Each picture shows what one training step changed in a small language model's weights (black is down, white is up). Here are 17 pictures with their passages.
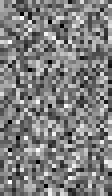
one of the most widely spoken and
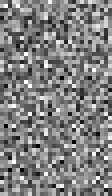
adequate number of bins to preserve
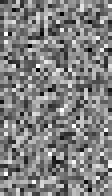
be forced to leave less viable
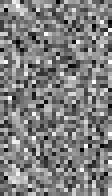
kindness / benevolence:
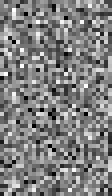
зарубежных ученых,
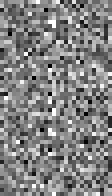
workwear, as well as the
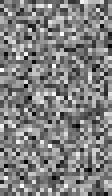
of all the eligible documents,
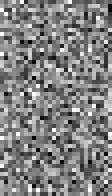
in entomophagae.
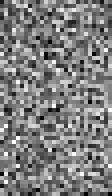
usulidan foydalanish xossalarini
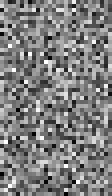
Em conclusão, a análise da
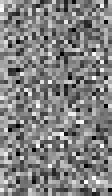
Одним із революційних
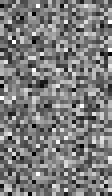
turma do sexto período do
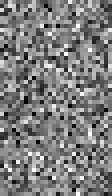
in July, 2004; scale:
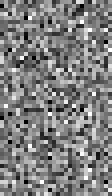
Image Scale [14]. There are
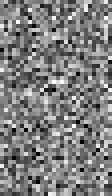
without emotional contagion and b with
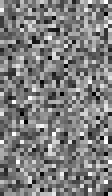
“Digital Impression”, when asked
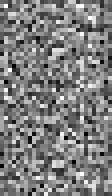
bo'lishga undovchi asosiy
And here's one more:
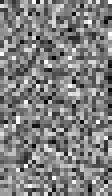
in the dexmedetomidine
